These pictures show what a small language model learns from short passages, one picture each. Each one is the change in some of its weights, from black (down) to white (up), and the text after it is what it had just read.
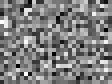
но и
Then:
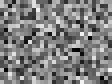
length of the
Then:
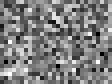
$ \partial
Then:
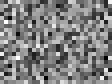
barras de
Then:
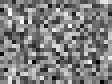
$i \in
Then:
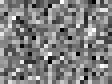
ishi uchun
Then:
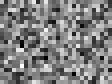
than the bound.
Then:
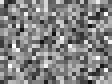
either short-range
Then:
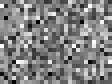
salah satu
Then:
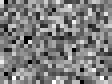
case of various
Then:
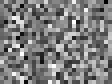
Koide ratio
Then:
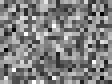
perturbative context,
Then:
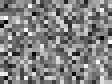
quantum Feynman
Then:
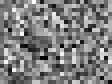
other links.
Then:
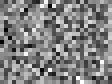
calculated to be
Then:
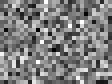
for the whole
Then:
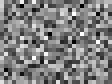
stated above w
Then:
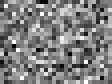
fixes. If
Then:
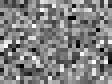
flux seen along any
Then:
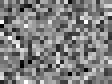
turizm xizmatlarini
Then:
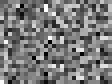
the CHSH
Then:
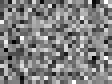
на пошук
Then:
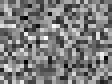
The computed spectrum at
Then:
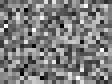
blocking and the
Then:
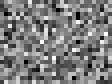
alternate response for
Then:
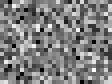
which previously were
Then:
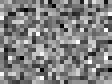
constraint counting is
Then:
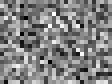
On the other
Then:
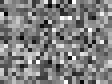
з аналітичними
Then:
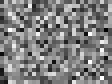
(voir figure
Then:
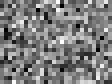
constructions of the
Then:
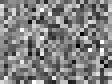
imagem final,
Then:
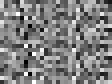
esa ta'lim
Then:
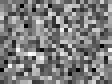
is available at
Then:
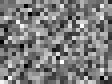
at scale and to
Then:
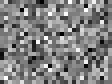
Demak biz
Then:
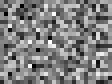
the title area
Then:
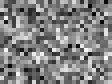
sampling algorithm,
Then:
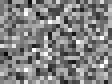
и ѿ
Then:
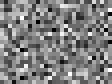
los trabajadores
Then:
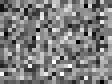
matrices of
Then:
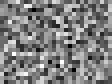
= const$.
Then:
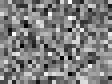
which is valid over
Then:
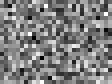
matter physics, the
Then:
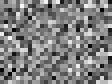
turning angle
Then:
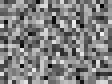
to the proportion
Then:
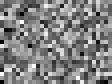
use the following definition
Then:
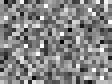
expected that larger value
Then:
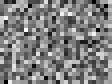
nearest to
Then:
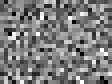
direction of the laser
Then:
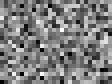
is the first measurement
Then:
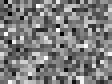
of blocks.
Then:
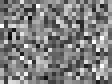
of live
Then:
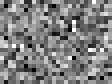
now asserts
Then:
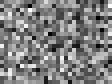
be a pure
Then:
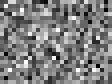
proton target.
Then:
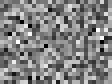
sobre grande parte
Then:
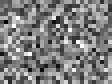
{\bf Figure
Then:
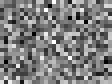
the mercury
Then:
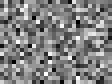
va allergik
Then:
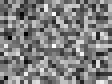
the linear response of
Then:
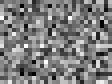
the ion is not
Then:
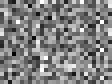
incident speed for
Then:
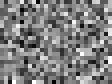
rather than the mass
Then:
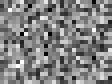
we utilize the
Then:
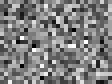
the excited
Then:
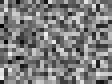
the geometric invariants
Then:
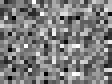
enhancement of
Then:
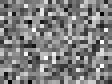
inner products for
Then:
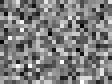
at the interfaces
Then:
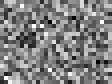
the skill,
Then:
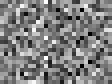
though, there
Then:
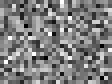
is small. This
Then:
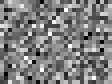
Roma, e
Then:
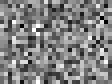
didactic materials with
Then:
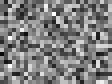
the finite size of
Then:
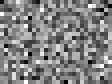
os alunos em
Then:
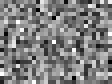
a predefined
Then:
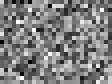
adjusted the
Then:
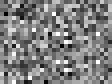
the Straight
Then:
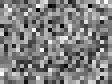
grains is given
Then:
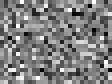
already created and
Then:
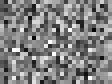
of religious
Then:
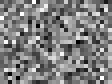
acordo com
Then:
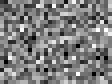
spirit of
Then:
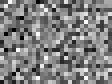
tangential. The
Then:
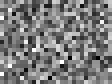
grid in
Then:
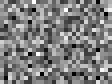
emergen en la
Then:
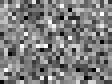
This project has
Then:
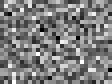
на Україні.
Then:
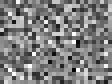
\over \Gamma
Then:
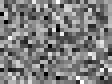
parameters using these
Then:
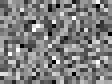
Third, we
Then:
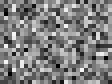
the education system.
